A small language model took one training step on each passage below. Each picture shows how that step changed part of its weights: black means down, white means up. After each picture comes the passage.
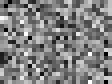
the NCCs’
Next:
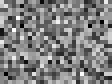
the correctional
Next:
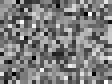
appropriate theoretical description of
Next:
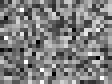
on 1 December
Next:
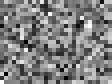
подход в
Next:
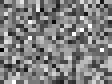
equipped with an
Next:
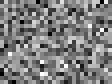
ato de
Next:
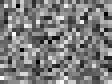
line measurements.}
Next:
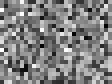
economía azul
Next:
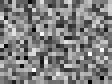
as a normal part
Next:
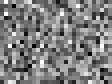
com alta
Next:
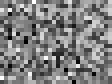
remains invariant under the
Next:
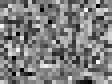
distributions. In this
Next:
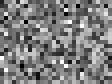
microscope on
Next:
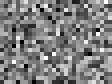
used in this
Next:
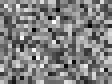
New Era.
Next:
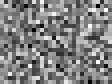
L4 SST
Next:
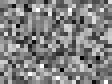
qiluvchi sifatida
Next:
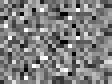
effects need not be
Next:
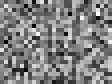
industrial zones
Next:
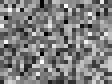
todas las
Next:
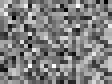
we apply the similar
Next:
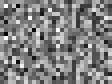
scale. *Journal
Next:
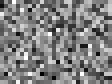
the radius of
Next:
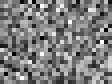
tweets for
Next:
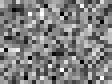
percent, and
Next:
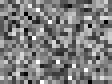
which consists of remote
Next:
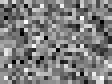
van de New York
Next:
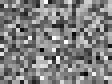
compared with those of
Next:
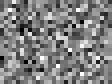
to ask to
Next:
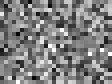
and administration of
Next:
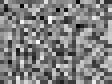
Architectural modelling
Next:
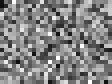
the case of the
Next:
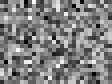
was added and the
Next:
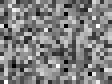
structure and scattering was
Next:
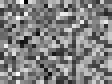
difficult to carry
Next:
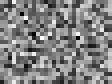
can be determined in
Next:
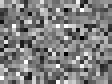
terdapat 3
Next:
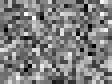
was postponed
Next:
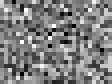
Organizm va
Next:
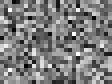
has become one of
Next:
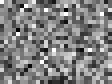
les contraintes
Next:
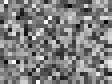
which states that
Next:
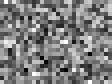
TG son
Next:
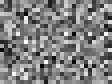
social networks,
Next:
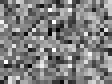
treating diseases.
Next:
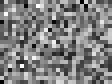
definition of similarity
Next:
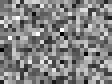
primary theoretical drivers
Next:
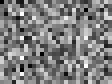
system to propose legal
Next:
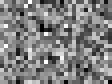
= 0 and
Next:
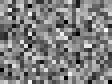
we can conclude
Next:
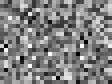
и социальными
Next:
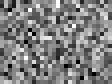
is then modified by
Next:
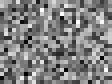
standard, la
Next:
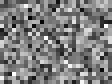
the other hand,
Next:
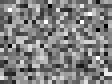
world", calling
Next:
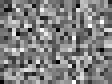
parameter takes the value
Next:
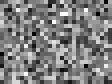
rotating linear
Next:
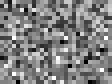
minimizing the errors
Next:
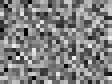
and use the
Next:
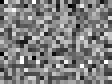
commercial or financial
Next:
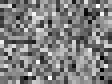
of packets
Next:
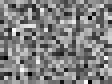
superconductivity in
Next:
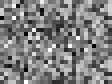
previous studies have shown
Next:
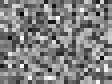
BH &
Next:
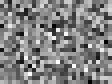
generation of mass
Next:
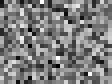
to the analysis by
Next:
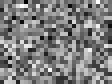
such as flowers,
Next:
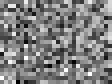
methods because they are
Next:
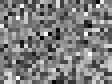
indicating inefficient
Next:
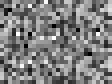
factors in training
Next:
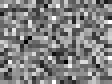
different. The magnetic
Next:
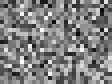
ve belirli
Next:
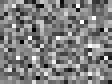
was laid out
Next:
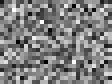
social, and cultural
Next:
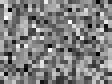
applies both for
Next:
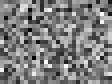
and Catherine
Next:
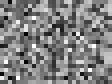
are mainly classes and
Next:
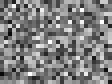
para obter
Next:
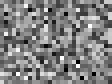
curves were determined as
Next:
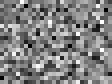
however, faces
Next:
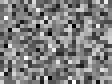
be written as:
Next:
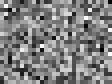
explicativ ne
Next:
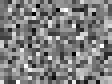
as: "in
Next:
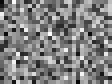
the thermodynamic factor
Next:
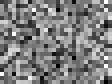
expressed as their
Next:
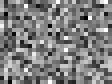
specificity : 1
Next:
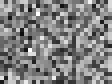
approach, we model
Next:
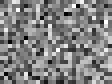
deficiencia de
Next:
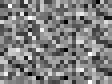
node with just one
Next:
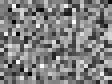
earlier calculations.
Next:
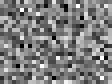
Children are
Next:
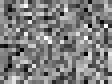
exceeds water
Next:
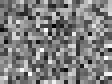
online media and
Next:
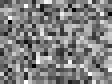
is further illustrated
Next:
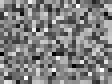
sources of uncertainty.
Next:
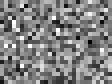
perceived work
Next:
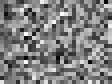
usable capacity
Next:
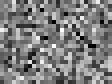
is absent in
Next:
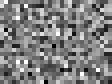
the first determining
